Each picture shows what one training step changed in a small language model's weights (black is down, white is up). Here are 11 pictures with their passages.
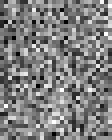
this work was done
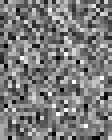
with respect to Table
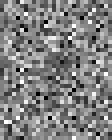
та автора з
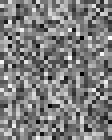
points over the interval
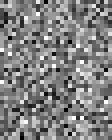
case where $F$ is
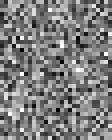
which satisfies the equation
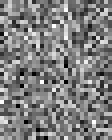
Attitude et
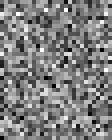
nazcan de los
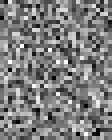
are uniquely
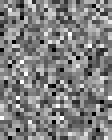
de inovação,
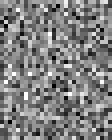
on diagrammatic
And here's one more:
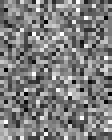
Аргын и
